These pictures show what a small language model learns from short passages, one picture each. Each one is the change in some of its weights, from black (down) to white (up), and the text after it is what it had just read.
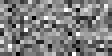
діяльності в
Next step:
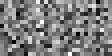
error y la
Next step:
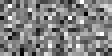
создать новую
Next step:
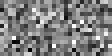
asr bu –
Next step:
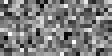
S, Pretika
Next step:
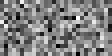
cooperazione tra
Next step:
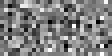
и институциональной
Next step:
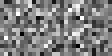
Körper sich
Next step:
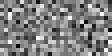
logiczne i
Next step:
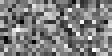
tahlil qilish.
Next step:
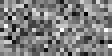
usually recover
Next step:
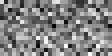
erra, ao
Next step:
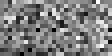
nama web
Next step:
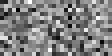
fanlar doktori,
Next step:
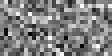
lokasi penelitian
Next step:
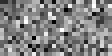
o desmatamento de
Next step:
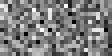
ela buscou
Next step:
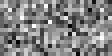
mais de seis
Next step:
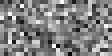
maqsadi va
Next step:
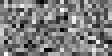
actions. With
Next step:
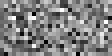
que se estabelece
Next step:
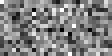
principal rendimiento
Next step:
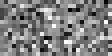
binele” și
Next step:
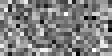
masa itu
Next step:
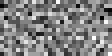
alla mostra di
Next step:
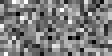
Chain Management
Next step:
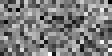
yang relevan dari
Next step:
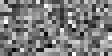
a los fertilizantes
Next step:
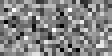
ikki fe'l
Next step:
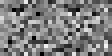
$t \in
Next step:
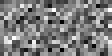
impliceren dat de
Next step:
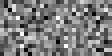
aparecen sus
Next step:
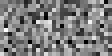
o trajeto das
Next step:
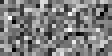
ON SOME
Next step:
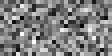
a la definición
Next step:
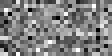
uchun yana katta
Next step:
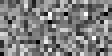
atividades da
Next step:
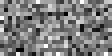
странах, в
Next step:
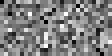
de Unidades de
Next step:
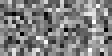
confronto tra le
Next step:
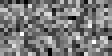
te schrijven
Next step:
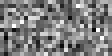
pada kapasitas
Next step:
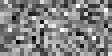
a deveni
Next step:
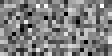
базы данных
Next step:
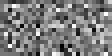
misol uchun aytish
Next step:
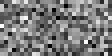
Margaretha dan
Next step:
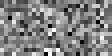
et ce qui est
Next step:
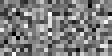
групп коз
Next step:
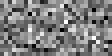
competence. The
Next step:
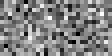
akran gruplarında
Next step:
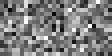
autor, mesmo não
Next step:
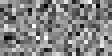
: code
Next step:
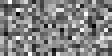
het einde van de
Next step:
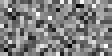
1. Tadqiqot
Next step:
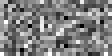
се установи
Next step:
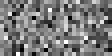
Если эти
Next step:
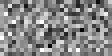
من كل
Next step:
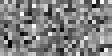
bancos avisando
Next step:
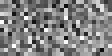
“atender el
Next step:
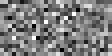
oidligi bilan
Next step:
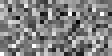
la gaita;
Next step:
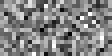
proposition en
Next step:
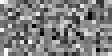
of childbirth
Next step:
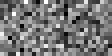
не сущая в
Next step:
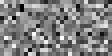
the Kidney
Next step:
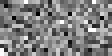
elaboração e
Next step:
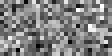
continuados e as
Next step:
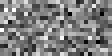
siglo XXI
